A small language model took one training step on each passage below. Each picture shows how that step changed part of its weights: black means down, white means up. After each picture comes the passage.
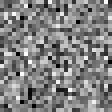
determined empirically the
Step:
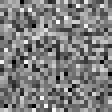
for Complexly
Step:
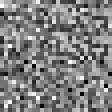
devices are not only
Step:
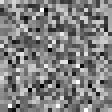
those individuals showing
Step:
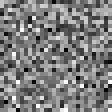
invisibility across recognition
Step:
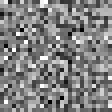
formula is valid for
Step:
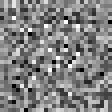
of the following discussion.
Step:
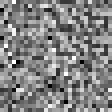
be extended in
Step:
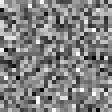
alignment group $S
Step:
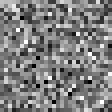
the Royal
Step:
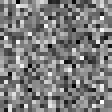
in under-five
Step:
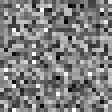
with vascular
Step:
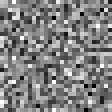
each hamlet to
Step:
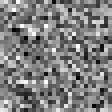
a given language”
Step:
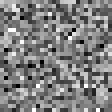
the importance of processes of
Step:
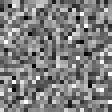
also studied the impact of
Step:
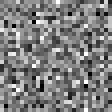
Arctic, while
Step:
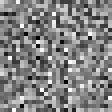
joten se
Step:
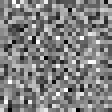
with tachyonic
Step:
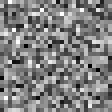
(A) edge
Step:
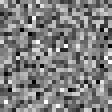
purification are not
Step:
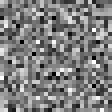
regarding energy to
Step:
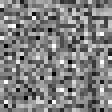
investigated numerically for
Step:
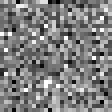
in secondary schools
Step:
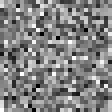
samples were collected from the
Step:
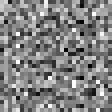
binning parameters.
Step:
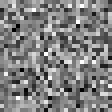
provide stronger social
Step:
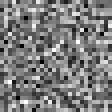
are record labels
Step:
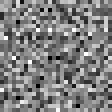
{\it local}
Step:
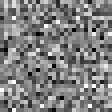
of one stable state by
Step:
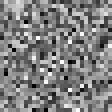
The idea is that
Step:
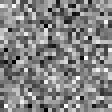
bosons in
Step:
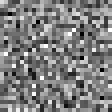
detrimental effect
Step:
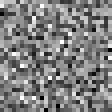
symmetric with respect to
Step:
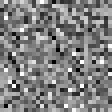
is able to play the
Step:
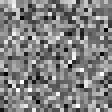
the website.
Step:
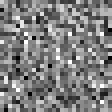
during Covid-19
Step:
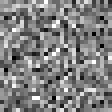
slower gas
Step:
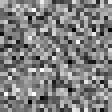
project owners and
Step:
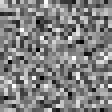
power of the proposed cell
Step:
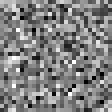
the two averages
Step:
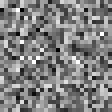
terms. Finally,
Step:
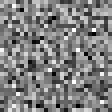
to linearize the
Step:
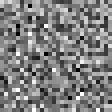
develop more accurate and
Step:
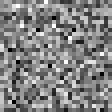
sorted from the most
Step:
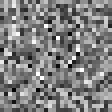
of the ionized
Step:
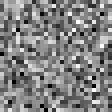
The quantum Fisher information
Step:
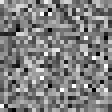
other, in agreement with
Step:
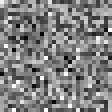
digital solutions (ranging
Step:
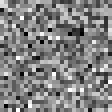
propose musical
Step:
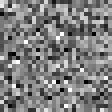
semester so when
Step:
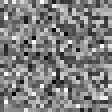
is to say,
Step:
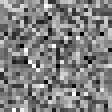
Microwave applications
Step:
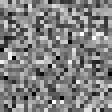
rate $R$ for
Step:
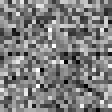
coadding. The
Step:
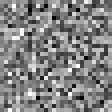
In the large volume limit
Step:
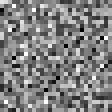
removed due to not
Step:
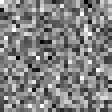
Science Foundation)
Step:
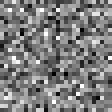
and arriving the
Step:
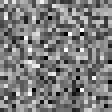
is only 5.9
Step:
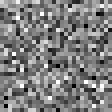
their long-term
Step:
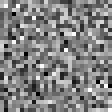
nuance to how
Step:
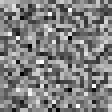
the gauge theory,
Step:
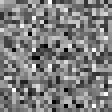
physical education at the
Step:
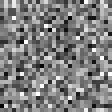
of that circle while
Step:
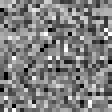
% Phase 4:
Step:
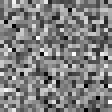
with a clear increase in
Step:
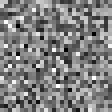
back stretching
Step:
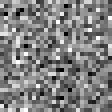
(Figure 4A).
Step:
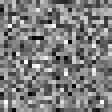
by Associated
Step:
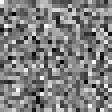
transferability, but on
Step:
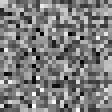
legal status may
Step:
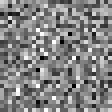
ideal optical system,
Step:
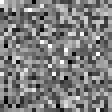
management" is to find
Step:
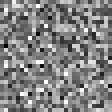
and channel conditions is
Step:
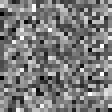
concern. According to
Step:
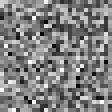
relatively small when
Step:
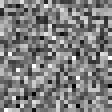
quarks are suppressed
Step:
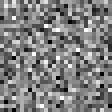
of $\epsilon$) or
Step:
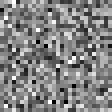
be represented for example
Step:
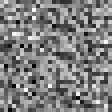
Regeneration and
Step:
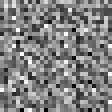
of single variable in
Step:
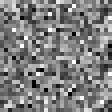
the DOE
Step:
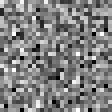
link prediction in dynamic
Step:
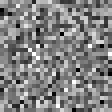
leading to fiducial
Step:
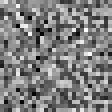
strong contribution to the final
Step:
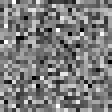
are calculated by applying
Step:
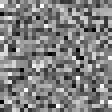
precision that can be
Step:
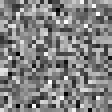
soil specimen
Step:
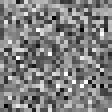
for intercept alone
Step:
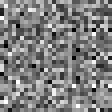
noise memory function is
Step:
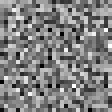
Compact feature
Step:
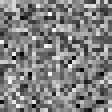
the density fluctuations
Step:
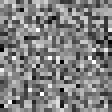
to distinguish
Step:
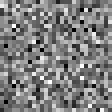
propagation constant $\lambda
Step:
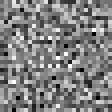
with the three-dimensional
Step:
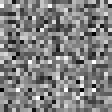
variational optimization. The
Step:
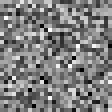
quantify the increase
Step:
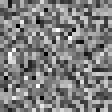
through the values of
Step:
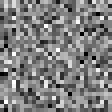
of providing employment
